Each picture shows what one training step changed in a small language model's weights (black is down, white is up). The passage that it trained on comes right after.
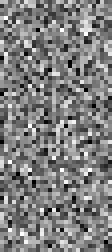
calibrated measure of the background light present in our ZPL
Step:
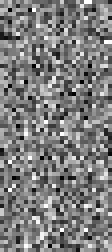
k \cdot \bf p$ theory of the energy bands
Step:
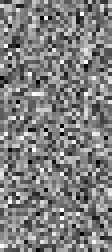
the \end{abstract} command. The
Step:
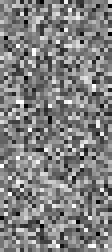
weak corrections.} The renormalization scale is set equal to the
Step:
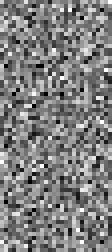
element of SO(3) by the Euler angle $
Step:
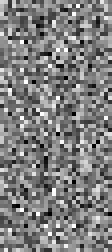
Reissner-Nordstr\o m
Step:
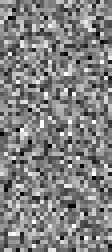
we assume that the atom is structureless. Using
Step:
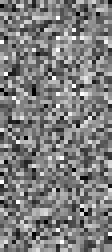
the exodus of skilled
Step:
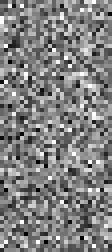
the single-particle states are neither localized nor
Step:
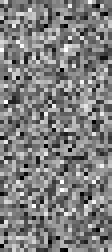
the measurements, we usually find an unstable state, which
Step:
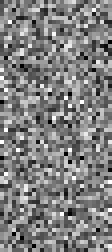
specifically by the GDR2 PM vector of
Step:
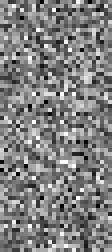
and T. Nishikawa, Phys.
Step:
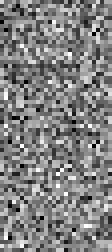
X-ray or other medical imaging scans; in case
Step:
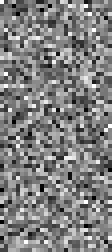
However, there is an inflowing stream (negative values
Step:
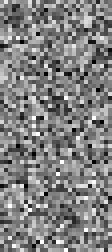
and HRTEM) measurements were carried out in a
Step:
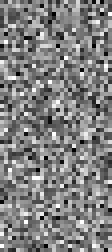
safety alignments. \subsubsection{Ablation
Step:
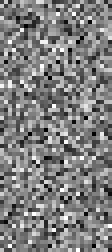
ensemble} of circuits (\ie, all the same). In
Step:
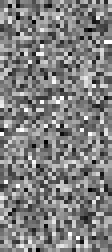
\caption{This diagram illustrates how the meta-analysis
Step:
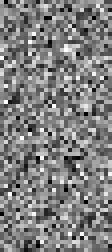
the slide, 6. the rails, 7.
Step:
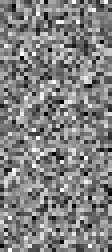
fact that the response of the solvent electrons to the
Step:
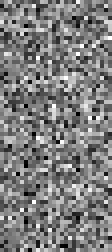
Paterova, Kulik, and
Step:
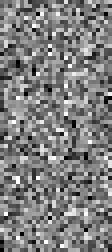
thus the total number of edges in the network is proportionable
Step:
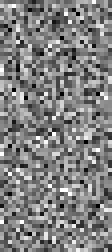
to hydrogen sensing," Nano Lett., {\bf
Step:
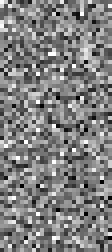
is significantly larger when accounting for this metallicity effect
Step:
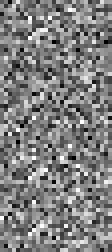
line wing we can see the central parts of the
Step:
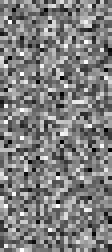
of the degree of knottedness on the particular sequence.
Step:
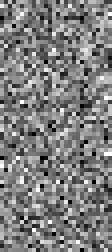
interference. In this context, a traditional frequency modulation technique
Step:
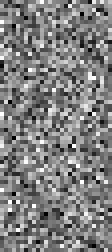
by Eq.\ \eqref{HT}. The GW response
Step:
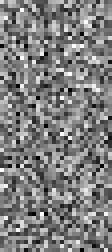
equations) are solved at each step of the relaxation. The
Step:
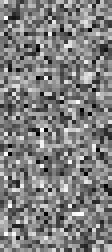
the geometrical aspects. Typically,
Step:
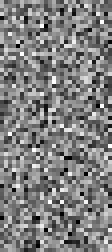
Hamiltonian) is just that of the wave function, since the
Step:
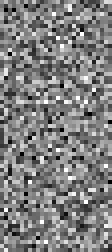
height of its core. The sample was held at 5
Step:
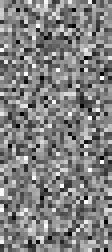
Consider a discrete distribution of ${\cal N}$ galaxies confined in
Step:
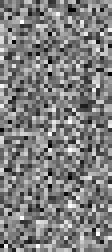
\usepackage{cite} \usepackage{color}
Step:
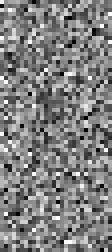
Such spectral methods can also be used to handle the matching
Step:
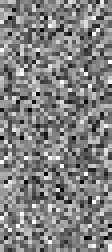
we have argued that the effective {\it vacuumon}
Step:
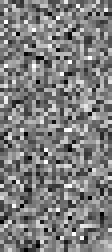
will typically be more homogeneous than multi-centre data,
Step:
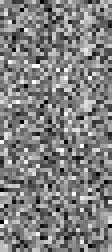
normally distributed around $\pi $, so that
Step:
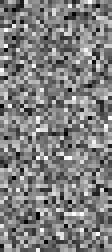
quantum gravity effects, which normally are important beyond the
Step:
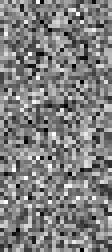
limitation in NiCad, which currently does not
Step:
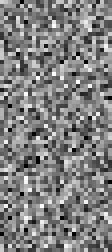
linear part of the theory, described by the operator
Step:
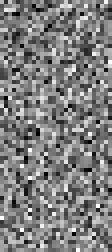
(perturbative) short-distance origin,
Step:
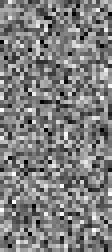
more efficient than persistence model. Apart from these standard
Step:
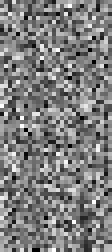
\centerline{Jonathan L.
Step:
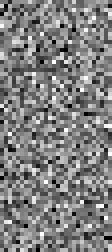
invariant mass of the two hardest jets, respectively.
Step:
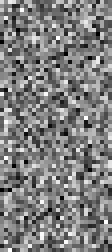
We found that only the uncertainty in the adopted stellar mass
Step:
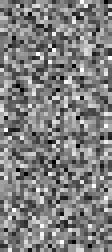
to the appearance of bright artefacts near the
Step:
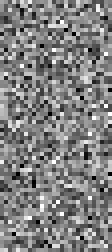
One is in field applied parallel to the device plane
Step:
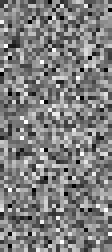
the theory of Siegel modular forms of genus
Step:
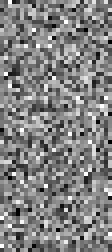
the PDG2002 data lead to the different supermultiplets
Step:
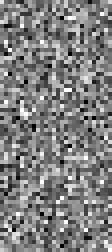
connections have weights that quantify the strength of incoming
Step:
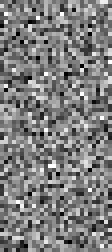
is given in arbitrary unites, normalized to its own
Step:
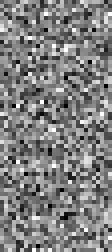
localizability, introduced and explained in this article, is
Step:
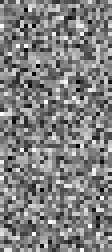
component is not well constrained we have fixed it to 4
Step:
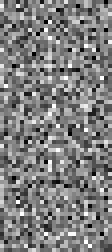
whose expectation is $0$ and variance $1$, we
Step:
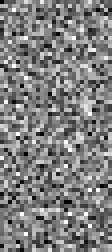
about one hundred days to several years have been reported
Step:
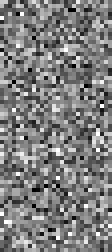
k,l \rangle}$ goes over those spins which
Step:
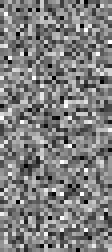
0.022916 | According to simulations, the less
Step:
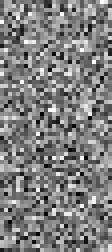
is considered unlikely since neutrinos have a very low rate
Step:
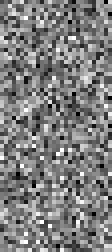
magnetic order in SrRuO$_3$
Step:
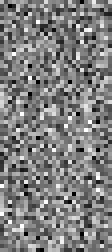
\rightarrow \mu^\pm e^\mp$ candidates with
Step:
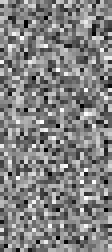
observed broadening is a combination of these effects
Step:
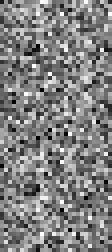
for the local non-Gaussian parameter,
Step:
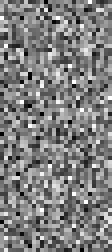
using the routine supplied by the WMAP
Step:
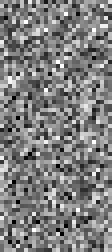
\ref{fig:subst} and
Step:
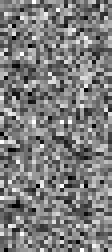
sectors in a cell. We assume that a UE
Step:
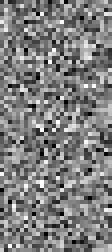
sizes of galaxies at these redshifts substantially, with a few
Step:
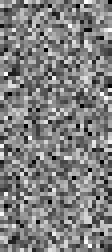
the joint signal and idler output state is a classical
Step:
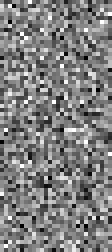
The RMSE of 13.05 years for event-time
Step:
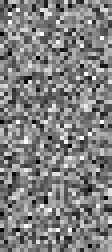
solely blamed by the authors, including in
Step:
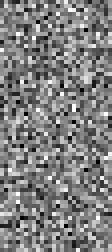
and 2~$^4\Sigma^-$ states explains the
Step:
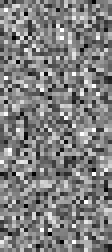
forcing. Thereafter, both planets exhibit a stalled
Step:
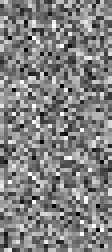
measured. In principle, it is possible to extract a
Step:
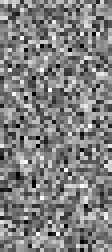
other aforementioned features in the XAS
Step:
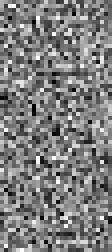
from high statistical error with the current method. { It must
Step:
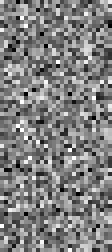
type based on similarity with known fields and take into account the
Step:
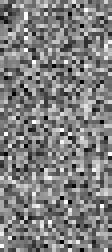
solitons does not change. \par In this work we
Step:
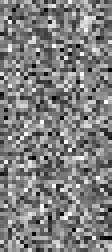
of the charge transfer layers. By contrast, the electrical
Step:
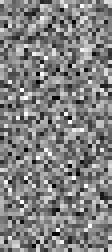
values through a power-law transform with exponent $p <
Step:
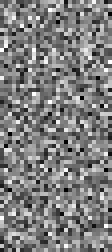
appears for tunneling into Majorana nanowires
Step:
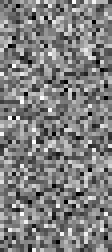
we shall derive the formula based on Eqn.
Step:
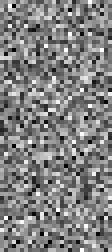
mass is denoted by a filled square. Notice that
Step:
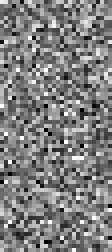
behavior of this system. \begin{center}
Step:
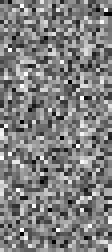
of a moving two-level atom by calculating the
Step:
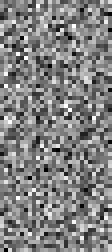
accurately combined with data from {\em IRAS}, {\em
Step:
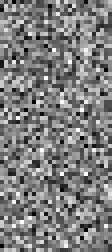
luminosity. The majority of the stars resolved in the
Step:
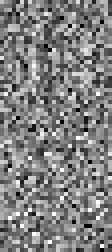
shock strength ($\Theta$) for flows described in Fig.
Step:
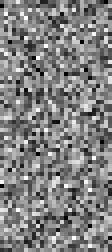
hole, which unrealistically requires considerable knowledge of
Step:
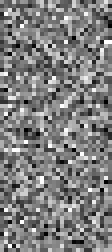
variations of the model, while important on their own, are
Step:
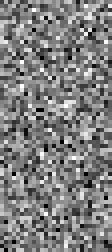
constitutive models, e.g.,
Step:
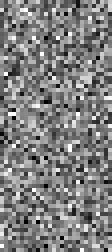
the second. \acknowledgments We acknowledge the ASTE
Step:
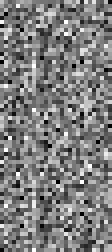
superspace algebra comes with additional infrared issues due to the
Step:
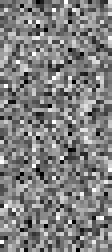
such that $(\gamma^\ell)^m=\alpha^{\mu
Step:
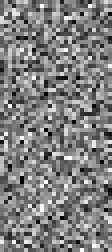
of the system. Additional insulation is present between the
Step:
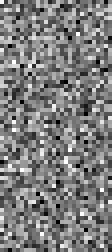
(like the one we used in Section 3), the actions
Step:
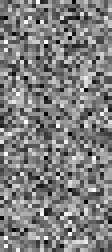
different frequencies) together with the astrophysical parameters; and
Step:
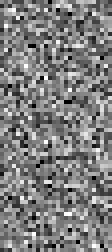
experimental evidence. This fact may partially be attributed to the
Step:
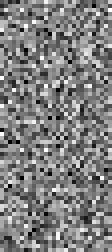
[{\citenamefont {Richter}\ \emph
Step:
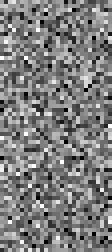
backdoor into one or multiple clients.} The backdoor can
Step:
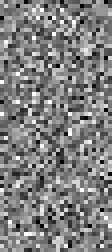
since the $C(T)$ peak becomes rounded for
